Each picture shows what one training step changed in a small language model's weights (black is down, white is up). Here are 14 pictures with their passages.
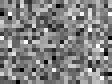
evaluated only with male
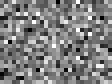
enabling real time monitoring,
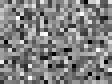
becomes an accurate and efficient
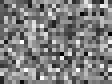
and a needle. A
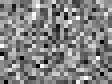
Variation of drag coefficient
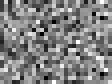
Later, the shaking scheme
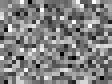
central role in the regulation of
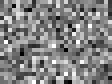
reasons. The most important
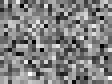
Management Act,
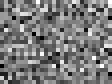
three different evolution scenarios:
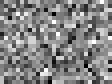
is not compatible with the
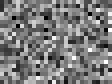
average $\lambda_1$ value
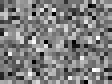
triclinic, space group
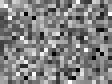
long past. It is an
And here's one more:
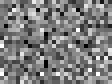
of molecule and path length as
